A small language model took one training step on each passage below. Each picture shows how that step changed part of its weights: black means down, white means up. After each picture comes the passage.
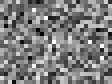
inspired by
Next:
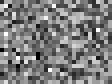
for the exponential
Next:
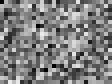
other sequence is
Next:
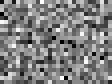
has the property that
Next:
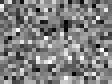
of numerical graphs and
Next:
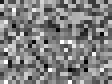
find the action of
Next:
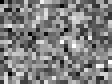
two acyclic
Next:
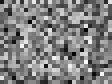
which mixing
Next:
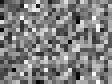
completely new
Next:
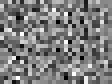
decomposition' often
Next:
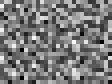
is within the
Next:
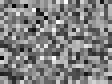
lemma 3.4
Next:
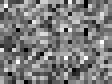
one gets easily
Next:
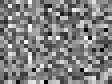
\rightarrow u$.
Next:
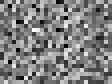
high enough power of
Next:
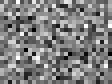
and Case
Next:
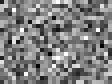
algebraic closure of
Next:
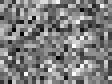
strong use of the
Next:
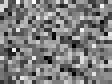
the category of left
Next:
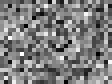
above used procedure we
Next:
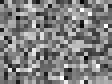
including time and
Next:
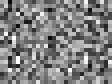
definitions and the
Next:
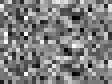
of those of the
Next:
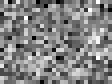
fast as possible
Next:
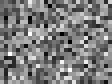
u$ lie in
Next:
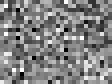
the two cases,
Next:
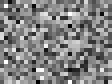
such a pair a
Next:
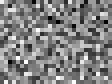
It follows that the
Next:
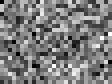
iteration limit of
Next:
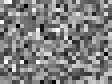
constraints} \\
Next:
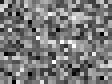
the change in the
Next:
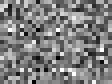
the current
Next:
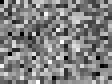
finite for all
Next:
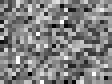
cylinder and
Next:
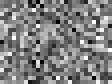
same radical
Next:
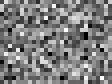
in this case.
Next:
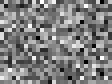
of shock
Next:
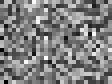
transforms of
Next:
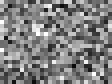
Furthermore, in
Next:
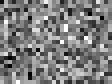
if $n$
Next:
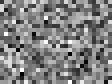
such a pair,
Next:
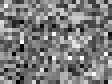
contain estimates, in
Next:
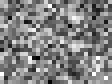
their own
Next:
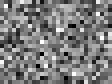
of PDEs
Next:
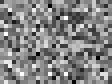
a transitional solution
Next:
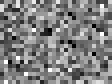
and the function $
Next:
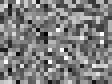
the random variables
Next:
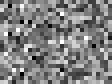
case, the discrete
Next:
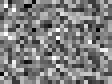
$$ The expression of
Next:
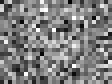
line of reasoning
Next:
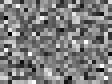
is used for
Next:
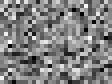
that there exists an
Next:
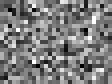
that minimises
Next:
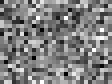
singularity. On
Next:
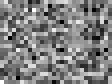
protect from
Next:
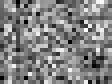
transmitting surfaces
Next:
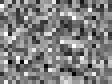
of the asymptotic
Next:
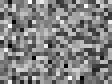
safer way to
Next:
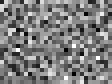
it is often
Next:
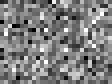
at some admissible measure
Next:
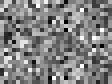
self simlar
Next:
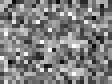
between the expected
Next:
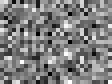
be taken to
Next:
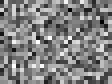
complexes. Since
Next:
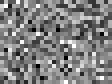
the support of
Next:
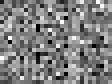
(similar to
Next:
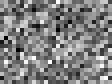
develop an
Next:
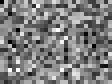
finite fields and
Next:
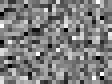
$\kappa$ there
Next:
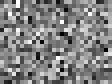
G) and
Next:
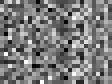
by conics,
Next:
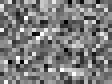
of the source
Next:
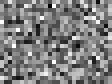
for only graph that
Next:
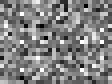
sharpest condition
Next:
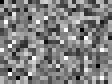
if $X
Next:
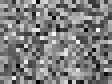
a dans
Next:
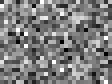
even in the
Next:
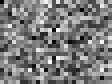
viewpoint makes
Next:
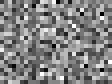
kinds is
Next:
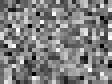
and that $$\|
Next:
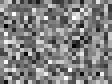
by giving a
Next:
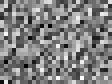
why it would
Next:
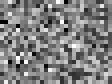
on the real axis
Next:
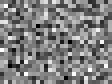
a result of the
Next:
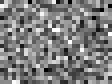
completed version was
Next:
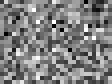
translates into
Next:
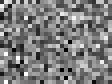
given by the formula
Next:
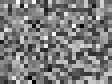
in which the
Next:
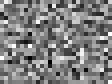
is expected that
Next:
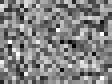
the set of
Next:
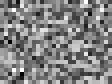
this latter case,
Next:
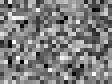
across the
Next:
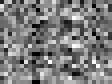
of an initial
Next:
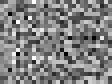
Mathematics Subject
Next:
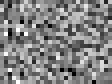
case the set
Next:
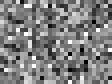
only showed that
